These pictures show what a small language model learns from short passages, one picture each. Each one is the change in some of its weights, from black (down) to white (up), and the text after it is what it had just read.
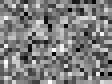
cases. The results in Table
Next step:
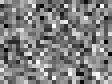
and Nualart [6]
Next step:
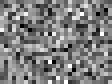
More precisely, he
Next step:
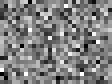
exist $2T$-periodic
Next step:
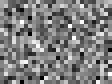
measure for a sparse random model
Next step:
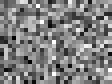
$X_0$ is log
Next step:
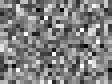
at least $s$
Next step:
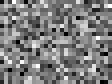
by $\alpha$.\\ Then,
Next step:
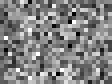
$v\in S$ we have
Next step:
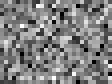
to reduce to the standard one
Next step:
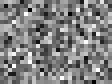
explicit SRK methods that
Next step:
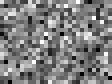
us how to generalize the
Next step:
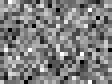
the vectors $x$ and
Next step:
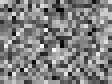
second, a second order system of
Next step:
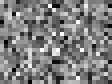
to the impacts of
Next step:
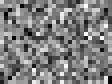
to show that the inequalities
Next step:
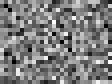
was dealt with.
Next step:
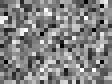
it's uncoupled
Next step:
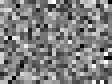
of bidders and specialists
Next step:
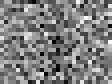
$E$ is a finite product of
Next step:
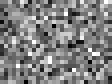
$k\in\N$ such
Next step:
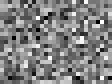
c^i$ for $i
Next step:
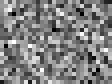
timings correspond to
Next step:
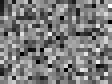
a result by assuming the smoothness
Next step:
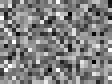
be the canonical projection,
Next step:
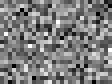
Hopf algebra) then
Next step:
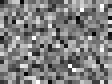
the predictions are in
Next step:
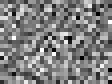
{\sl Compositio
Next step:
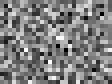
such as GMRES
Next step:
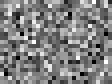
or links complements
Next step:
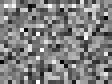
We give a tensor characterization
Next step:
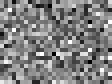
adding a trivial bundle. This
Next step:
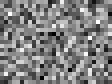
the cortext command for the associated
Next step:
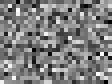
random variables, in order to
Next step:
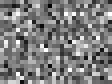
\in (0,1)$ sufficiently
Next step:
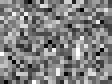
\C_4$, we consider only
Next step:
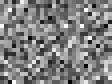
the right unfolding,
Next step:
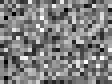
following lemma. The remaining two
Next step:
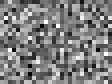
expressed as product of disjoint
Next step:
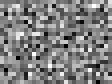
drift-terms with
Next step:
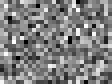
electricity price
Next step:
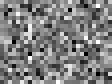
to the conclusion that the
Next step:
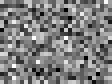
solution has the following integral representation}:
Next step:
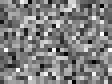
$G/H$ and
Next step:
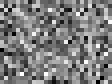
of degree two, and thus
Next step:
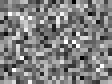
}$. \end{theorem}
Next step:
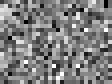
in distribution would be an
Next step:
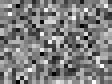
still unknown
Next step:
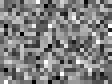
which are congruent to their
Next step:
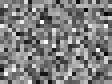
tracing for the generalized
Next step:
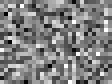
primitive pair
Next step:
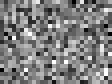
easily seen that there are
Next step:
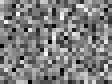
equal to zero. \item
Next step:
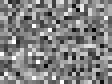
check correctness of
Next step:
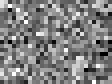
matrix $\mathbf{A}$ is
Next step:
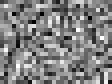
taken as parameters in
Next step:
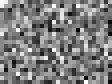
contributions to the theory.
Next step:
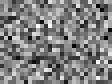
of the signal moving
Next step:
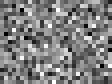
manipulations, the scaling
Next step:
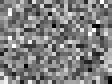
des \'el\'ements
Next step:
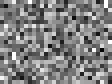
number. It is null if and
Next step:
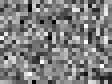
small sectors about
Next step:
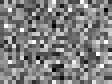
Segal's paper that this work
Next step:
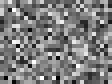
inner on $\SL(W)$.
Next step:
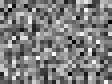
without loss of generality it
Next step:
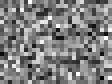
adjoint part of a
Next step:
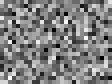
on the linearization of the
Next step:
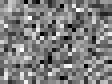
subsequence $\{k_i\}$
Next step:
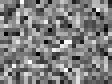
assume that $\zeta_r \in
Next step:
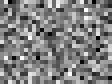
give the proofs only for
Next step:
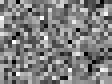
convex. \end{lemma}
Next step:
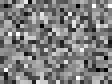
distance = 15pt]
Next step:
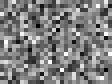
(\ref{corr1}) to
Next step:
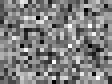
$j.$ In other
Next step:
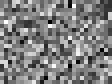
\end{align} This completes
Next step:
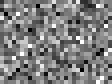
\Psi$ are two Young
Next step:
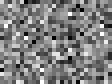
For an arbitrary complex
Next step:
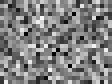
$3$ cells in
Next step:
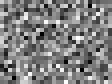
is a vl-valuation:
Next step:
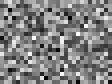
the optimizer to converge on
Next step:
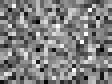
the two above sections, we
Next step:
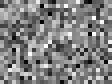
us start by noting that
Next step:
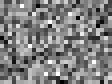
is not the accurate
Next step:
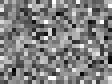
functions in the real Hilbert
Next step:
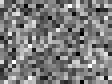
is described by the vector bundle isomorphism
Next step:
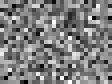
w(z)\vert \le
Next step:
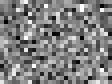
the acoustic potential
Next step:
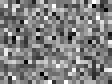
current $\Lambda$, based
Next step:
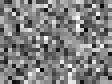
$G$-CW complex,
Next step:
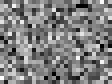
is a finitely generated domain and that
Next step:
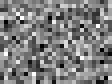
\noindent {\em Proof.} By
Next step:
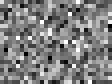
for $k \ge 1$, which
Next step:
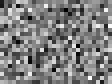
``birth" if
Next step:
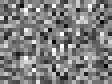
and}\quad A_2=\partial
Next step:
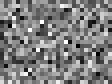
definition is a generalization of the graph
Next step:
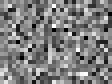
properties of $G^s$ and
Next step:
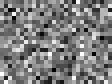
integers $u, v,
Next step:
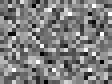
local existence and uniqueness
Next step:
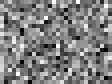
also be effective in the
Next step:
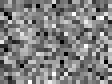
and $\overline T$ are also
